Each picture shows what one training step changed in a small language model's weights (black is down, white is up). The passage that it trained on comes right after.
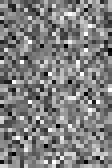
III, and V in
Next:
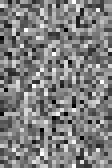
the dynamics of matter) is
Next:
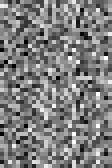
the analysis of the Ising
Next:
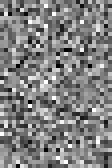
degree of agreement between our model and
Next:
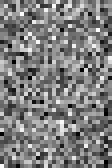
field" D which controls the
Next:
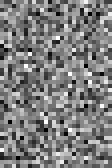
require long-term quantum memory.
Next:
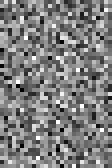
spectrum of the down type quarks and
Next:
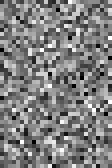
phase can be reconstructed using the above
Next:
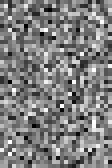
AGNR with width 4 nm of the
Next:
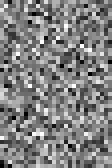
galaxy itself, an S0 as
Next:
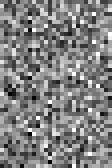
K and conclude that the
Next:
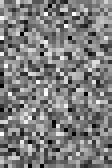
presence of the Dirac points, but even
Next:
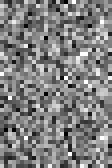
stability diagram for the soliton
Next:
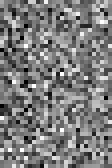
equation (6) in the temperature range
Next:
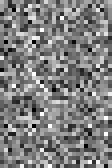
(VBC) ground state with
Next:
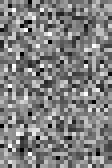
\caption{Histogram of
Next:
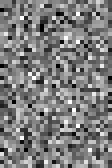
The vertices of events are
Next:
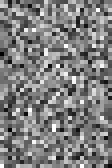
the likelihood is:
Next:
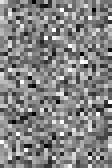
Jeffrey and D.
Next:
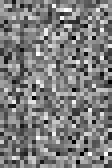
Figure 4(b), a PC
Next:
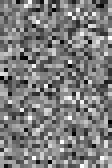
to convolute this GF with
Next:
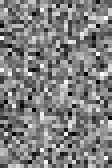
had more than 50 million
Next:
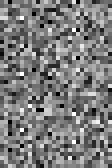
increases, but there is no transition
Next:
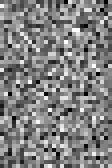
network is trained with signals at
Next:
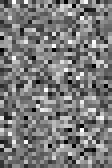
shuffled to prevent
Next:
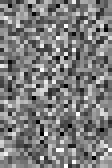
dominant backgrounds demonstrates that this
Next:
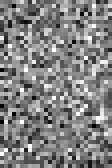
mm}^3$, resolution =
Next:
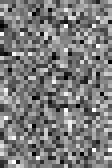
period, 30 minutes. As we
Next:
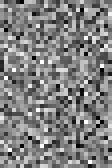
another appendix showing how the same
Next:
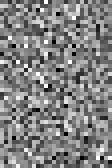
in Fig.~3. We find good
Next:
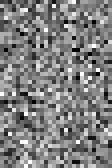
power-law model might not be
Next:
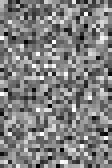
we assume that the system can be
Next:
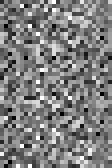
an electron. This electron is
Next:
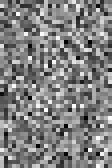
the partition function which comes
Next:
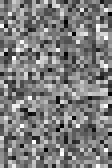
\end{eqnarray} The diagrams
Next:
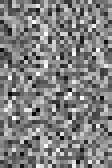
of a normalization of the
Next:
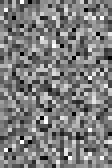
air compressor.
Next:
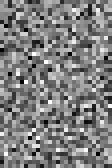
$h$ state as measured by
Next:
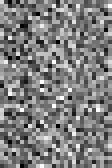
our numerical grid in the
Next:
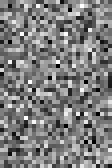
Lagrangian for $s$-electrons
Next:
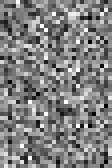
number in $\textbf{O}$
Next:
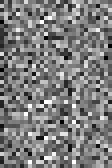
can be represented in terms of a
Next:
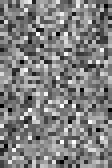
coiling operations is an
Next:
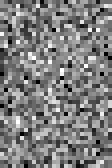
Combining soft and hard amounts
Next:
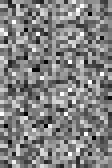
EW currents and the
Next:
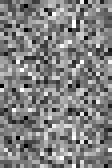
C, and D), the three
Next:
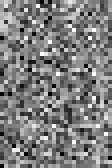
Chain with Fixed Angular
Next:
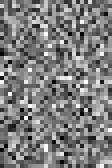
of the constraint equation exhibit
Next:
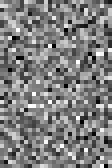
focus on the reduced system in the basis
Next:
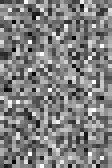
likely common in the high-redshift
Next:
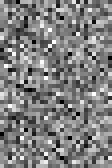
our purpose, we only need
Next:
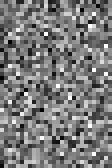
to compute the representative
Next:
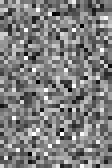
stability of the constitutive
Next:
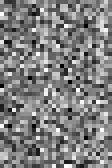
pattern, however, a smaller number of
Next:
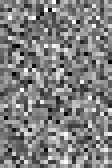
axioms. Note that we
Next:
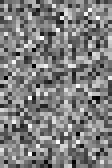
shows the bunch centroid
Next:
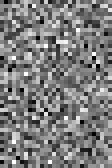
relying on effective vector meson
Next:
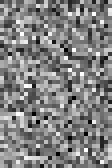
associated to the static Killing
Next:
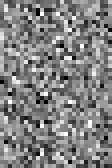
points and their scatter. Close
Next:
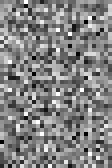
de Ciencias,
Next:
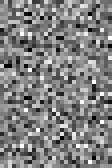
Rotational modulation of
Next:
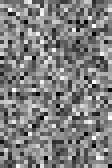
unprecedented, many of the
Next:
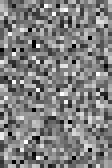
model, which is likely due to the
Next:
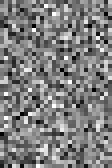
model --- a setup without bulk
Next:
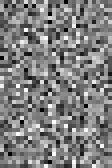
paths that thread between planes
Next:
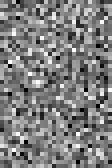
one can employ the methods of quantum optimization
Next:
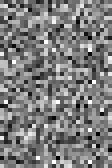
two oppositely directed
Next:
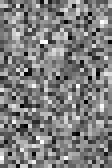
We consider the electrons involved in
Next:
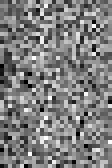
for the effects of Landau level
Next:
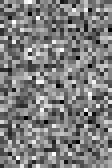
bounded by adjacent relative
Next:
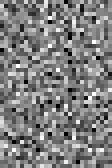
that will replace the candidate nodes
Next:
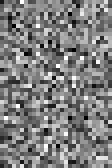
overdoped samples, the
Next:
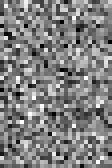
extreme ultraviolet
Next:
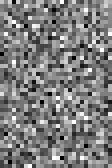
quasi-uniform to a
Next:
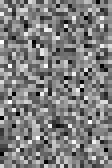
trends observed for smaller systems and
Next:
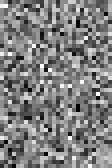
the Construction for Quantum
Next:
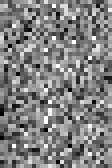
at the edge of the container,
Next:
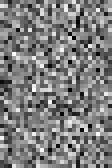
the asteroid depends on the thermal
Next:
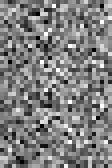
each course. -
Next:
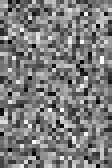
we have fitted the spectrum with a
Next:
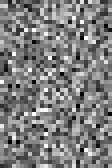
and the empirical performance need
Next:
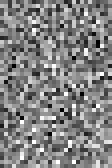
of these phenomena have been
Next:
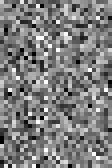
FSR-like picture,
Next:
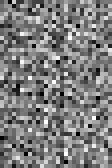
percolation problem. We also
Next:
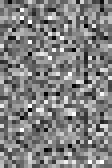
because they are multiplied by some
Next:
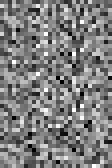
of the geometric alignment of the
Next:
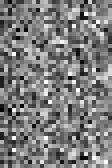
than for SQM, due to
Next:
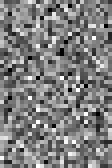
known as the Umov effect
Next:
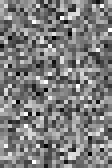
Orbit (LEO) to
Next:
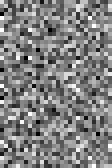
{\it ApJ Letters},
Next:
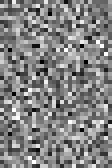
of in transit analysis (a)
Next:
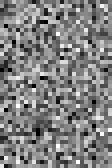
\label {sw7}
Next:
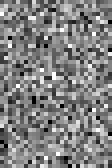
film. The different oscillations seen
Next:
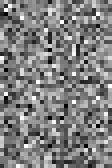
that the zigzag edge contribution
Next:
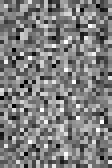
to process incoming data,
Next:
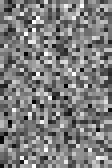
S-matrix with complex poles,
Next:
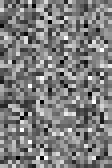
short-period oscillations that they
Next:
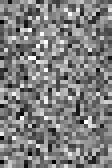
impacts the performance of leveling
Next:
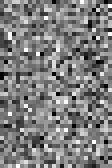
change representation learning?}\xspace}
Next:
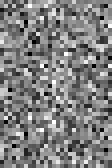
century had an explosion
